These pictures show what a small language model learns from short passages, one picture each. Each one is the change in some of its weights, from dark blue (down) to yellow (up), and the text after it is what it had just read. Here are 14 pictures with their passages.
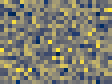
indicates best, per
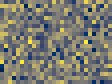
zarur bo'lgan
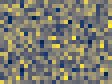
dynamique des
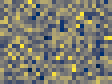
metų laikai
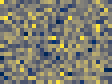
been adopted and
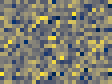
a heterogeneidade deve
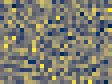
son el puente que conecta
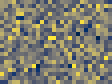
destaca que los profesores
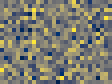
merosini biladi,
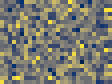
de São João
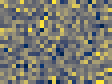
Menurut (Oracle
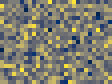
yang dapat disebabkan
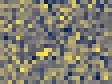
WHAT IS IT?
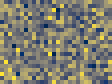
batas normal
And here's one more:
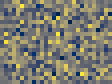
ou inconscientes,
